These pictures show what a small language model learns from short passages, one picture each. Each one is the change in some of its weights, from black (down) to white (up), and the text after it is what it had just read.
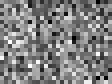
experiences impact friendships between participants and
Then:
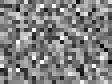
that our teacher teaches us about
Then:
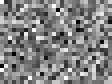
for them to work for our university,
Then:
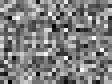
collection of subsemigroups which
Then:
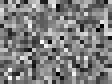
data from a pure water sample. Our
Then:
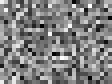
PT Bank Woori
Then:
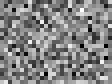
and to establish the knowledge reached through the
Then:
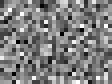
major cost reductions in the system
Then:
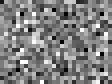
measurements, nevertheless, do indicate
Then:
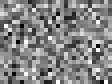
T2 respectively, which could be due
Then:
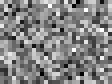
what and how to learn. You
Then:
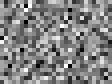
for the synthesis of 1 from
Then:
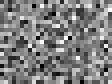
= 14); clinical diagnosis of
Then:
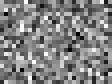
perception is identified as a motivated
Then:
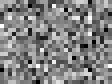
Perspectives*, 6(1),
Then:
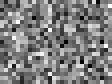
these tests, the flow of the liquid
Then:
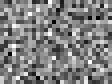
the forearm at a different frequency The
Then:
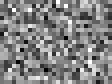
discharged with healthy Type
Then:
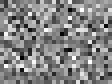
and allowing that flaw to be a
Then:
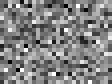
: **M**ethodology So
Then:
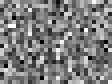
structure of the study by means of qualitative
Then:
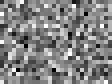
ECB's PEPP
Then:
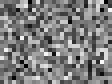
animated Southerners'
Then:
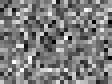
[13] the mean age of the
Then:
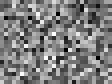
Issue-4, June
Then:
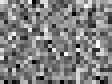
no conflicts of interest regarding the publication
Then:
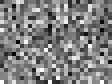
TPJ's role in processing multimodal
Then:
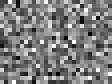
ratios $\lambda_1^R
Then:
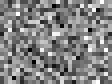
lost while drilling, which
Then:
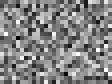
pigment manufacturers in the new
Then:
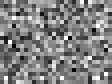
sequenced in the early months of
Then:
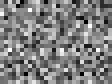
in how they learn. Some reduction in
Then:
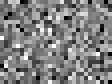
permutations. Visibly,
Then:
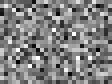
the human abilities thought process.
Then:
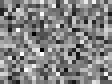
temperature, which arises on account of
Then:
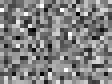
that only happens sometimes in certain
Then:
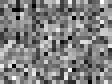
prioritising external agendas over
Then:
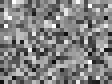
useful agronomic traits is a
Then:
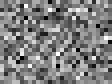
group behaviour is high. These findings are
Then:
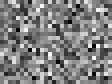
Associated Professor,
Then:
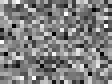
effective policies and interventions to improve people's
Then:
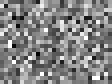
in climate and sustainability science Since the early
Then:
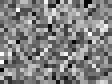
challenges such as imbalanced accounts and
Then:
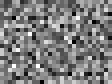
interest in this hot topic in the
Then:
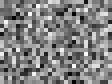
parts clear and roundish,
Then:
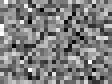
well as parents, a coordinated
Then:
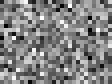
to underserved populations, thereby enhancing
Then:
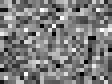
any relationship where one party (an
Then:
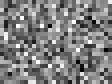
the need for stains or
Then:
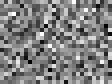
decision-making actors and to enable community
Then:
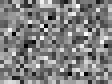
was added to UF resin in
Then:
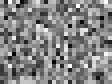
days. 3. After 21 days,
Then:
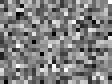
the relatively weak upper fine-grained
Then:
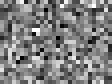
some questions. In order to have better
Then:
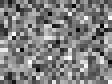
of some parameters beyond Heisenberg
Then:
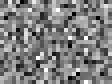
method are known historically. They
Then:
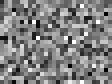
Accepted in society under the
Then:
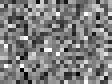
macroeconomic and bank-specific factors that
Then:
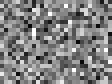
Figure 2: (a, b)
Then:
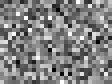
renaming of the school from
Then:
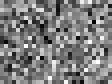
design and manufacturing technology of sensors have a
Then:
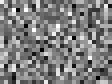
other parts of their later lives:
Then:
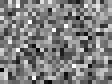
the real and reciprocal
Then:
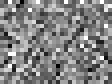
sulphate. In the cases of
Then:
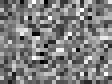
of the human person in section 34 of
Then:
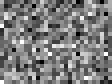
Methodology. The study adopted causal research
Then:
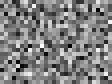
colour, remove inert
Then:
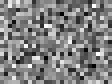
generation. Broadly
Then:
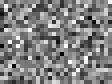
the mean value of the liver cell
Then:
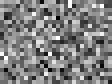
Techasatian et
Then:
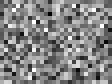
sexual activity levels among men who have
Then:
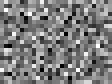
well, they claim that soil
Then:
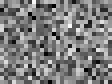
PU X SEN Version
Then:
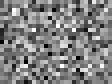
results show that the design sector in
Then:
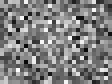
neutrosophic numbers Definition 13: The single
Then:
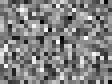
students. They must be mentally
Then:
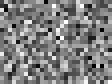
distributions for the distortion
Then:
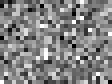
it important? Developing new concepts of
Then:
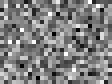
spark their interest in learning about these
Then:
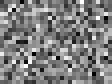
School decided to implement of the
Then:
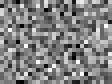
fall armyworm and
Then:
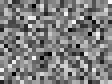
the consumerist world and proposes instead
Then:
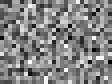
Paper analyses whether the Directive has
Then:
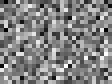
for Renaturalization of Pine
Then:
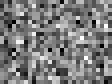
Minimum rest time between two
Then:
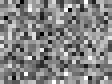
and root of *A.
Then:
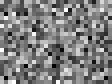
projects quality of live can be enhanced by
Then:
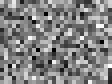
[1]. So, the efficacy of
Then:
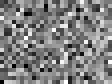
and the uses include analyzing lunar
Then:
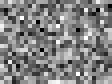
n.d.). Commercial services
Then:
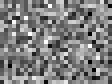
was conducted analytically using content analysis
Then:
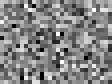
– such as people with disabilities,
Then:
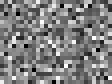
solution of the following optimization problem:
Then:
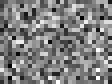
HIV-1 viral load in
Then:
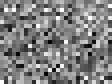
an associative mechanism for the substitution
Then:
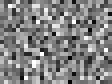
knowledge while researching with vulnerable
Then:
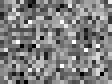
to and wet strength surpassing that
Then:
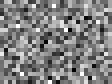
in most common solvents and can
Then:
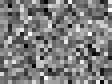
a significant role in choosing career
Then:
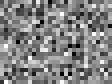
developed and administered by a researcher from
